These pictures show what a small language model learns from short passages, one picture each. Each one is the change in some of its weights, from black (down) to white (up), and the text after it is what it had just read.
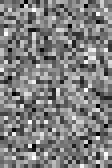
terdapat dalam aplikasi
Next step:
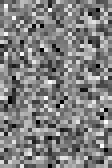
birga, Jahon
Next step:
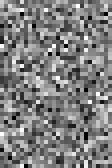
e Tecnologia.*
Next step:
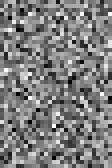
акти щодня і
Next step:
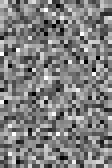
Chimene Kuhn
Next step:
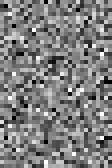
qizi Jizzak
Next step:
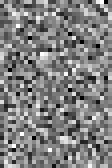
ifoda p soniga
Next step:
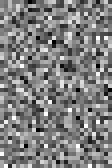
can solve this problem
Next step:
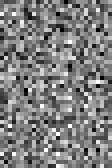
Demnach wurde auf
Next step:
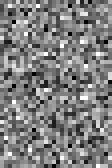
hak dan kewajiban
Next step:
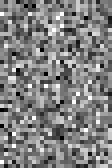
politique de services
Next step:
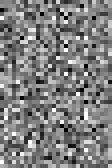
do Tempo Produções e
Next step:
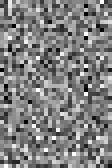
mit Regenwürmern
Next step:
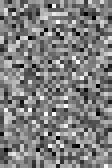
(Spychiger et
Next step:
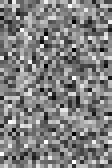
kepada semua
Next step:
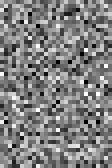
Formativo de Grado
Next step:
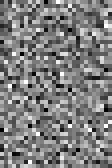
etkiye sahip
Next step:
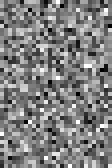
el 35% y el
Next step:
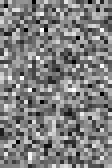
devoted to the
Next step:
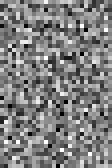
actividad utiliza la
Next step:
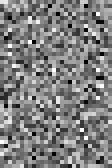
tercio medio de la
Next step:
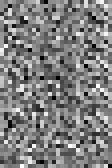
o organismo, talvez
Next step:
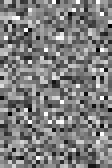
by elevated
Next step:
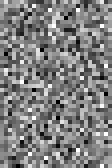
alguns casos o
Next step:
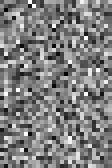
3 Mds DH en
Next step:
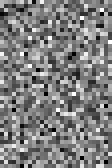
que encontremos y
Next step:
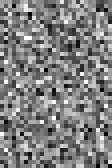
que por décadas han
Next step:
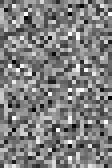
ko'zguna -
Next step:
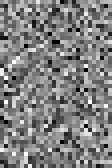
enhancing educational and
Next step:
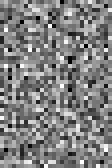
Lista atualizada
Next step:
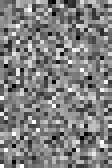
bo‘lishi asar
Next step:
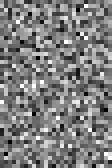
interaction of the Federal
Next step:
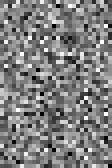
que ocupan casi
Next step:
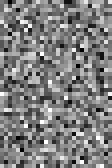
в виртуальном
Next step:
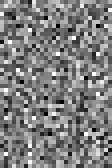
Ushbu standartlar va
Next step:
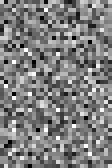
enfants, le mariage
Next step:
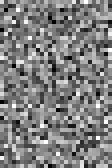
dependem daquilo
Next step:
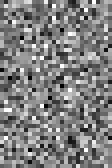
Cauca diverso:
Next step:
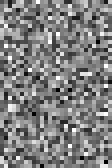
и отчисления от
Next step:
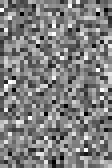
voleybol menen
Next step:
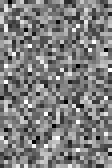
бренду. –
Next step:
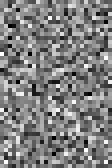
обществе между
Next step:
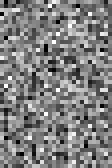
cognitive and
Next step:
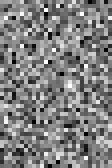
article: Gómez
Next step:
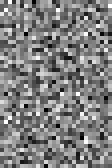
dez anos de idade.
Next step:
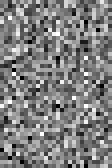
5. Семенова Т.
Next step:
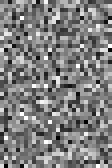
en partenariat avec les
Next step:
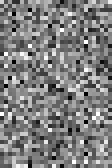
possuir um talante do qual
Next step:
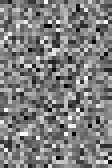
energiya manbalari.”
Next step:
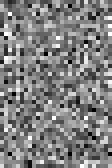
anlamlı bir
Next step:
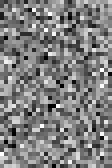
variety. *Journal
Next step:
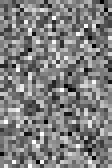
o'qituvchilar uchun
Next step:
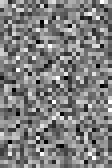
— CENTER OF
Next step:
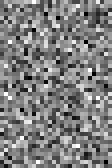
organismos financieros
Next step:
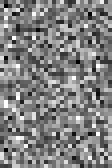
modernly use the
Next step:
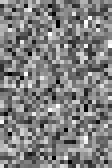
qualitativa. Martins
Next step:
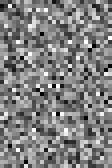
shaxsiy namunasi
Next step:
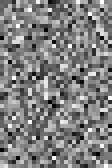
bilan bog'liq
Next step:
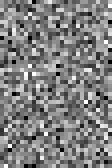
maten animales como
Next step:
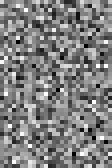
d'utilisation de la
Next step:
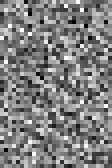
entre as avenidas. A
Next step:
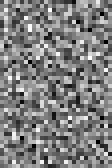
azotaron con
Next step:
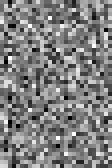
опиранием на
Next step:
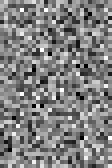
el problema de la
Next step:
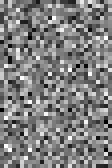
какие процессы
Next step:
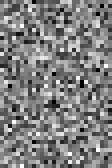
è un accordo tra la
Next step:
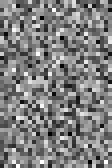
la expresión de
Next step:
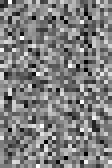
Voss, Franciele
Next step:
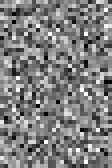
diferentes vias, entre
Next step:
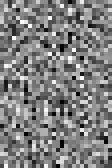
негативно влияют
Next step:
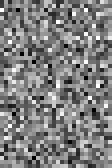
President Kennedy
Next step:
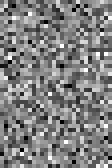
het ontvangen van
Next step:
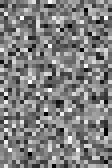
Сознательная и
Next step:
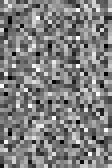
Por relacionamento político,
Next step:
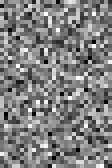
должно молчать
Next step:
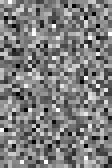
Fin dai primi anni
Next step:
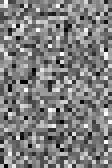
и обычаи,
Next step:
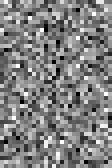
leaders de partis
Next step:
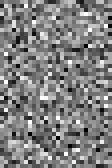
детских садов
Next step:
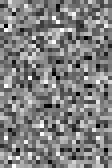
kuch sifatida
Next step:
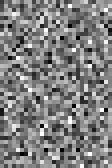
ризик виникнення
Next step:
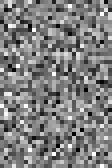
у Загребу о
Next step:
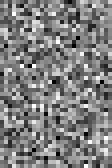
e si mostrano come
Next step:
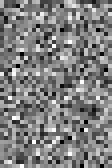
Desarrollo y
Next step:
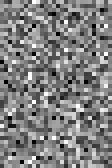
et bac + 5 des
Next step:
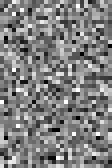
Comunicante Anterior
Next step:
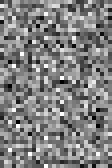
último segmento
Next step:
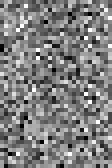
ofensa para o corpo ou
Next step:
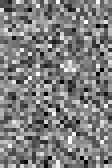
à tentação, causou
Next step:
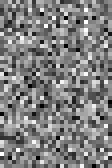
Terdapat definisi
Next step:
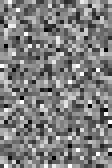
катта обрўга
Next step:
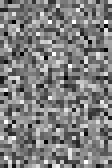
eksponen difusi
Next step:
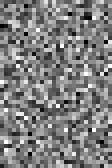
– ishning qiymati,
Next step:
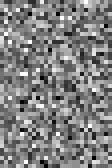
lacrimal; no
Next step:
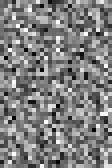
bilan, balki uning
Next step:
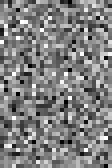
дает возможность
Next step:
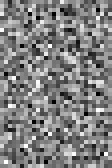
cứu và
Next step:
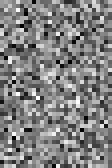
Pérez *et
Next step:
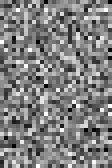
Escuela de
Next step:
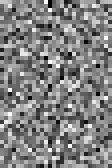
muertos se trata, los
